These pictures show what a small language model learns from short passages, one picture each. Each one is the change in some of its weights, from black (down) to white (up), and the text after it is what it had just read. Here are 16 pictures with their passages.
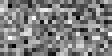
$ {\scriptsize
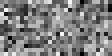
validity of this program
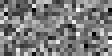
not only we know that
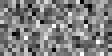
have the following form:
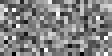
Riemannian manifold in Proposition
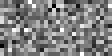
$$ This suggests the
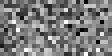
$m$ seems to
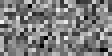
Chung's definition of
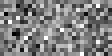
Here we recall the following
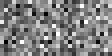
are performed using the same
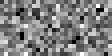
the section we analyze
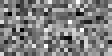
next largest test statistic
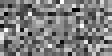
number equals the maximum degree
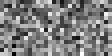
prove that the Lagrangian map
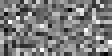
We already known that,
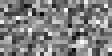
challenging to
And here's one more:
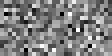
upper limit of integration as
